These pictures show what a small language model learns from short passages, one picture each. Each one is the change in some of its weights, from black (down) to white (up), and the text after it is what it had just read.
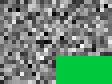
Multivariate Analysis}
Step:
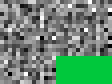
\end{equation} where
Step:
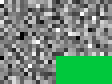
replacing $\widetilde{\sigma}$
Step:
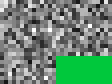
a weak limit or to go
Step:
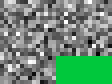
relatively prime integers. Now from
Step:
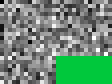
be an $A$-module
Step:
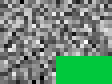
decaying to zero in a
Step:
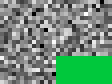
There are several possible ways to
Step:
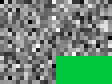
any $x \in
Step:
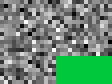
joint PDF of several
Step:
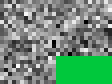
diagonalising the Hamiltonian of the
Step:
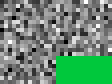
NOTT's performance in
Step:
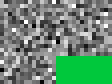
can prove the following result.
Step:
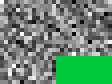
through the particle centre
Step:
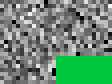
there are 60 independent coefficients for
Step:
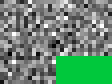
largest minimum distance among all
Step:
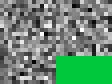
$f$ with support inside
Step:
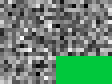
$\Sigma$ outside a
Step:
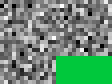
on the performances of
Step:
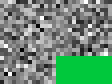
some sense optional, because
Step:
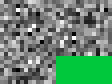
and analogous, by cyclic
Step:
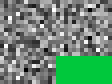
is said to be a
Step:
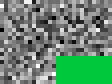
principles of the arguments in
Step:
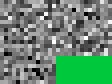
about these moments since there is
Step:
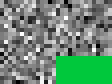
efficiently. The training is
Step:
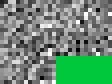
all methods observe a subsequent decrease
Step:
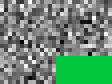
undergoing isolated transitions in a
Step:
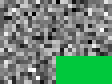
end we use the procedure proposed
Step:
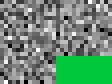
exponential one in a limit
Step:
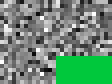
progressively constructed for
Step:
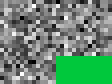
process. This case is
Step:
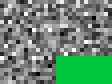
Since these indices are related to
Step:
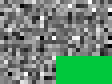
\end{eqnarray} where
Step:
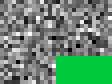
whether $\alpha=1$
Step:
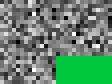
so sensitive to alloy
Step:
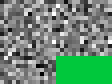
depends on global properties of the
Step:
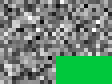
order. To this order,
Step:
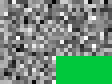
surfaces which separate the ball into
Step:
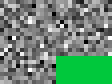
fixed. On the other
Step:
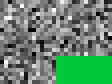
NIST tests, in
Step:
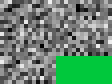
\medskip\noindent Let
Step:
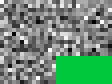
of $\psi_y$
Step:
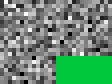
the brane, spanned
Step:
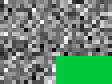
attractive force in both the
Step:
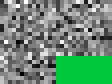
volume surrounding the point
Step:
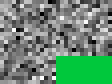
experiments, though such limitation
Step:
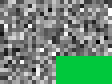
reported using a micro Raman
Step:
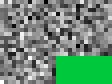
is better. \item
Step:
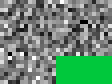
Campus (Study
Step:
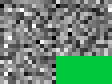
have also uniformly bounded sectional
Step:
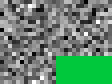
to obtain general sum rules.
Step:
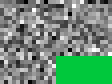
We are very grateful
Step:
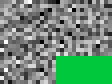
experiment, while the measures
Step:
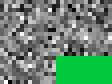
wave; in particle language,
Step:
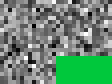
near an isolated boundary singularity.
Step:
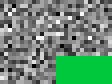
map is $$\mcr
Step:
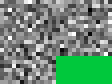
measurable in the following sense
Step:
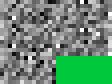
the course of the experiments,
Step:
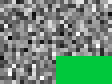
near the smooth corner.}
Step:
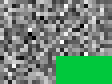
relaxation via the quasiconvex
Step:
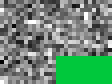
from revising earlier estimates
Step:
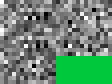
the projectile
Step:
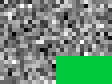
_p}.$ The central extensions
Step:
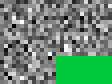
Review the definition:
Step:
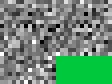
been reported, greatly
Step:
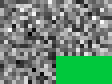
increasing number of contact points between
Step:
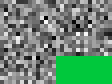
repeatable ablations over
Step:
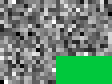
with the experimental data taken from
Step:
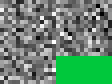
simpler interpretation in the
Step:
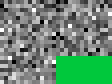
\in S$ for which
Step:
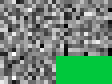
different complex star bodies
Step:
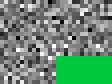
optimality conditions. Since the
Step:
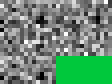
Hubbard Tree}
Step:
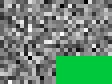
respect of logarithmic terms:
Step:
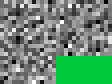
states and actions sets), the
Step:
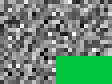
much smaller than the those required
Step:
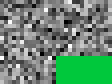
with small $r =
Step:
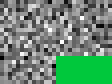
combination rules} The other combination
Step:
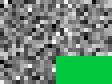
inclusion-exclusion formula.
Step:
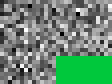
for detecting a tunnel
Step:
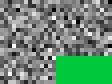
the space of all functions
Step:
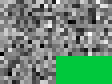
$i$. However, the
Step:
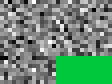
would like also to thank
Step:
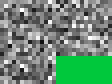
of number of rings
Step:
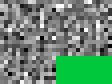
\end{equation} A
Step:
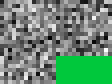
that, in most spiral
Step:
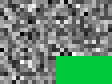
properties. Berger's
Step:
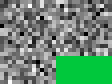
have mutually disjoint
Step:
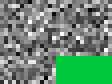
of degree greater than three,
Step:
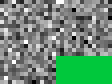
what is very important and
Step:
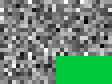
method in reconstructing the coefficient
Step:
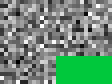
examining the formation and evolution
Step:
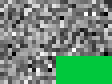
is used.\\ The following definitions
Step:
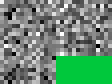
In the massive sector we have
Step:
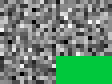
is the iteration $k$
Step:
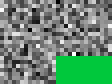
as a project in the
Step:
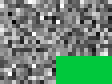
$t$, at the spatial
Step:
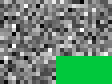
the next section we show that
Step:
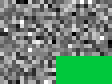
positive operators acting on the
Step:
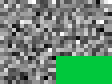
the whole space, for fields
